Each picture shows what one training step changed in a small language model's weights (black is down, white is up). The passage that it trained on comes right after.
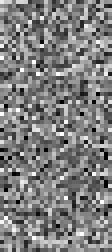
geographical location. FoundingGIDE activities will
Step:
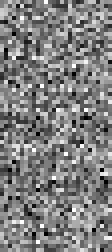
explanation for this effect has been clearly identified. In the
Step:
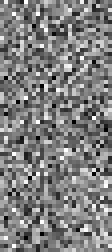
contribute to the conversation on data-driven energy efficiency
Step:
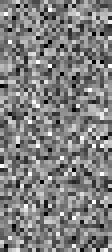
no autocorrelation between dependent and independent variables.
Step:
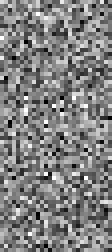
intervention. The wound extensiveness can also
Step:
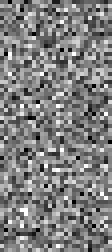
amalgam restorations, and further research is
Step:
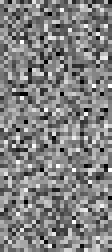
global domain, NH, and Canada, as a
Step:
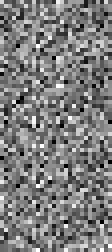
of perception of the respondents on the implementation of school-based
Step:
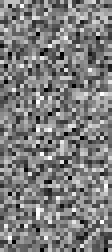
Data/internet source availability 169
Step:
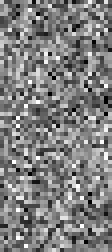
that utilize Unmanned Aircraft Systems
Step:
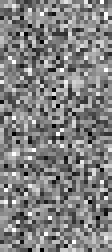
business because these activities basically active in relating to the
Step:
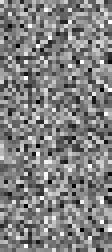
of crude and refined palm oil and
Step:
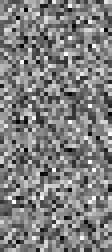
plant breeders, scientists, and farmers, in
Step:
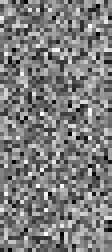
Exclusion Criteria: - I. Poorly
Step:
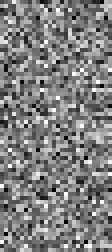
basis (%wt). 2.2 Mechanical
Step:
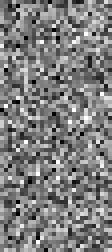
- The proposed method had a recognition accuracy of
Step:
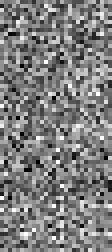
during performances. - **Sustain pedal depression**
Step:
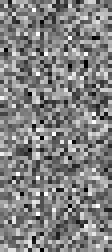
the information and data. The research considered validation as
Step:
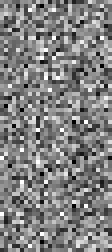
centuries to remain silent. Language, as it is
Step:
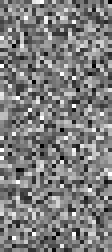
weight quickly at first, steady weight loss over the long
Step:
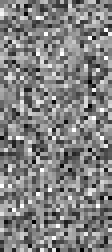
research pattern of cancer disease. Some studies believe that the
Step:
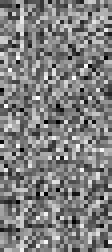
functions or services: - Functional requirements: -
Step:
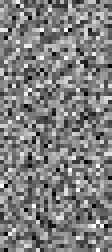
education students were below the expected level (Halat,
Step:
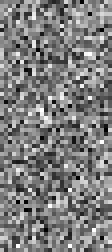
households Likelihood Number of answers % over the total
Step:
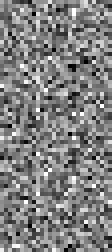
The south side affected with wet south west wind in summer
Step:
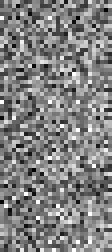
Shao-Rong Lei^{*} Department of
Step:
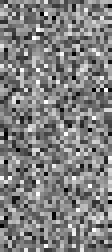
CO₂ concentration. Fig. 5. Solar PV
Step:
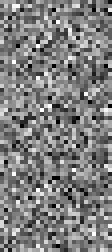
of Kogi state. The multi-stage
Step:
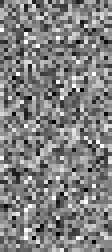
successfully to produce solutions that the world needs. As part of
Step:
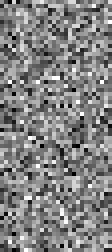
Prunus persica Rosaceae Fruit,
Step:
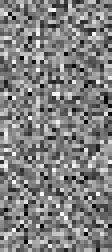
strongly on three key parameters: the laser properties, irradiation
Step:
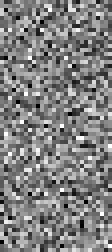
of a type or a community (C): $$C
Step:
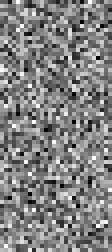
prehistoric Malta: excavations at the
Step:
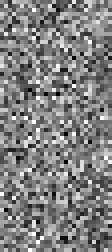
the model and method of cyber incident recognition under
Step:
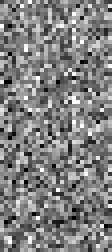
Despite being uncommon, the level of
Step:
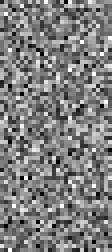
Paal, Douglas H.
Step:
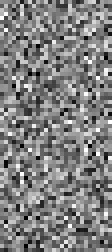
Christianity, and other religions. Each religion has
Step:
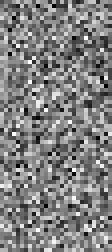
any enacted law the contents of international conventions or
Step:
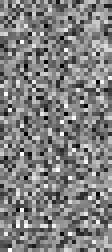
Respiratory Medicine, GMERS Medical College
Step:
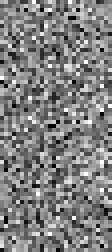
B. and the nature of the binding process.
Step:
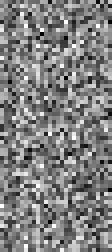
Genital Ulcer, Lower backache, swelling
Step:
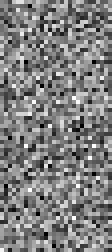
subsampled SciDocs dataset with correct
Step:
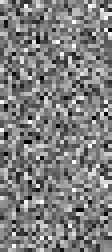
it. This research is to find whether current student generation is
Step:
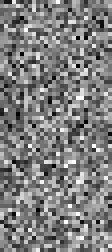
Line 3.1 "Fund for the realization
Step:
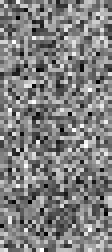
and Options for Achieving the 2050 Vision
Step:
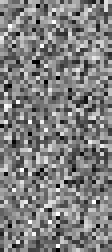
gear and sampling strategies are the usual source of these
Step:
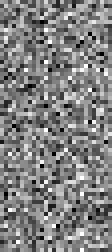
with maximum throughput [7]. SIMULATION
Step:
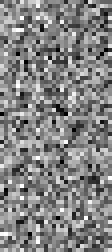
counterpoise impulse behaviour. The parameters of
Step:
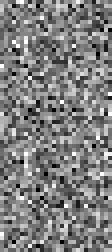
can be generated per second, network connections are now the
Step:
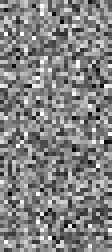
the recovery of molybdenum were,
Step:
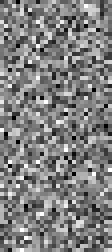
of horizontal axis wind turbines. The aerodynamics
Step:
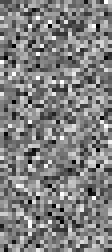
should be read with correspondingly wider uncertainty. Because the
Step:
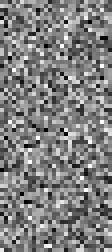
under small deformations (within the linear region below
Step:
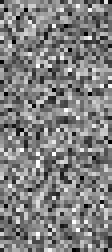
in colorless, flat needles, m.p.
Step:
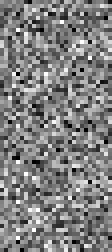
(public) to regulate and manage sustainable development
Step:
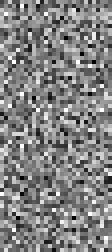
pollutants in water lies in two aspects of their
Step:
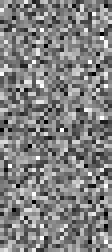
use of evidence called "Moving maternal
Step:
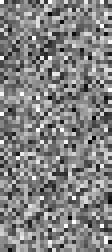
the son of the sky facing south, supported
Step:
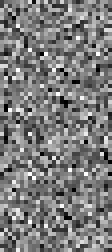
using video editing software. When the green screen background has
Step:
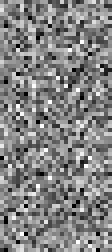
follow-up, 45.5% of patients were still
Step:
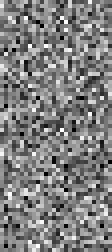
comprehensive evaluation of uterine pathology.
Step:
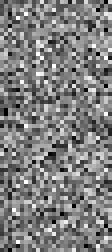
inorganic compounds that react with one another at the
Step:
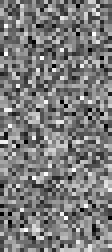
t y⁻¹) and prevailing production. South
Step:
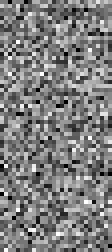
amalgamation of electrical and thermal storage is
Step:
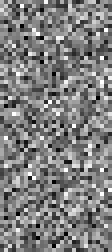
presence of ligands [12] and the extent of influence
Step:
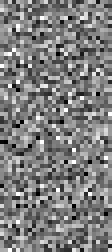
strategies for ACRANEB scheme, taking into account
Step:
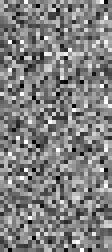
about 40% more battery storage capacity by 2050 and significantly
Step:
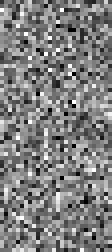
etc. According to the World Health Organization, 44% of
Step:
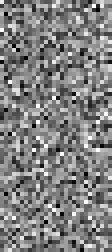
an etiological one (*X-ray*). Method
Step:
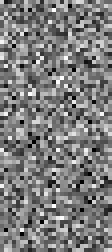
present an approach for the challenges of working with Sentiment
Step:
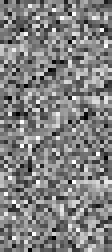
in reference to statistical quantities such as the energy
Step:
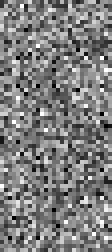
determined to apply the templates in the construction of the
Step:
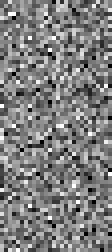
out [25]. This is highly possible if the questionnaire is
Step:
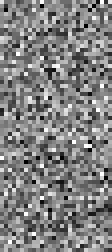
showed an interest in participating, of whom 382
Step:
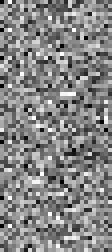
кожного ступеня
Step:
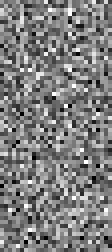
decrease with depth following a regular exponential trend (Figure
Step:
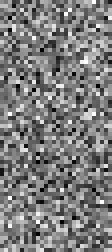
the latter. For this purpose, **9** was treated
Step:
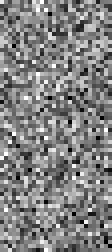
very valuable report based on human donors with AD, focused
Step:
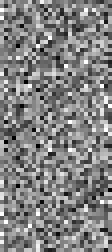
of the EP benefits of more digitized channels without
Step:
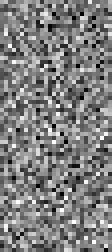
Ijaye, Abeokuta and selected
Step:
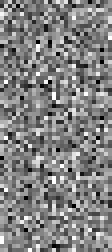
ICP-MS Inductively coupled plasma –
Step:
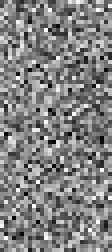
vary among year levels, but the general weighted average
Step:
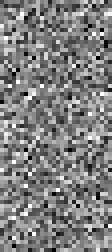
using two complementary experiments, the sensitivity coefficients can be made
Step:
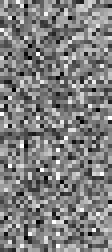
e-learning implementation in schools. 4. RESULTS AND
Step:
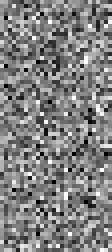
the highest return period for the time period of
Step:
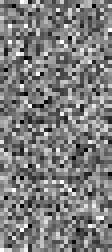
is to present an alternative approach. An average permeability
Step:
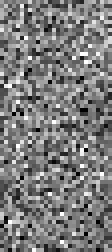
compressive strength from 60 to 130 MPa. Such
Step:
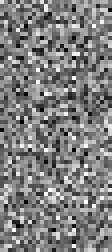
and Cd has the lowest concentration in coal.
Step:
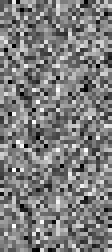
third is the investigation of the factors influencing the identification with the
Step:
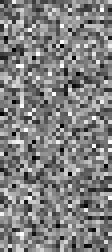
f] \in \mathbb{C}^C$ is
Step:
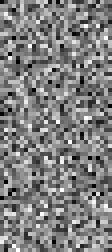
Epoprostenol 7.5
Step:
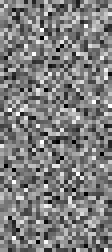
as animals with various types of pathology [6,
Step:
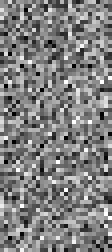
comprehension of complex structures. This suggests that AR could
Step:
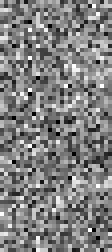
determine EMI effects for the equipment functional compatibility evaluations
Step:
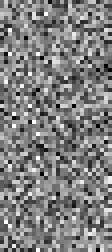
Object tracking is usually done in two phases where an object
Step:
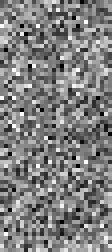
literature indicate the importance of using well defined software processes in
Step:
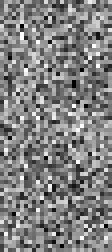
attack, decay and release phases, or because these do
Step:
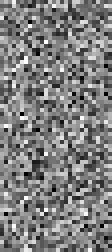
communication system is the summation of the Free Space
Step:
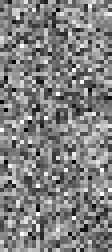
results serve the purposes of validation of the numerical model. The
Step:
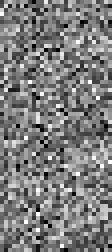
perspective of Social Figuration¹** **Conflito
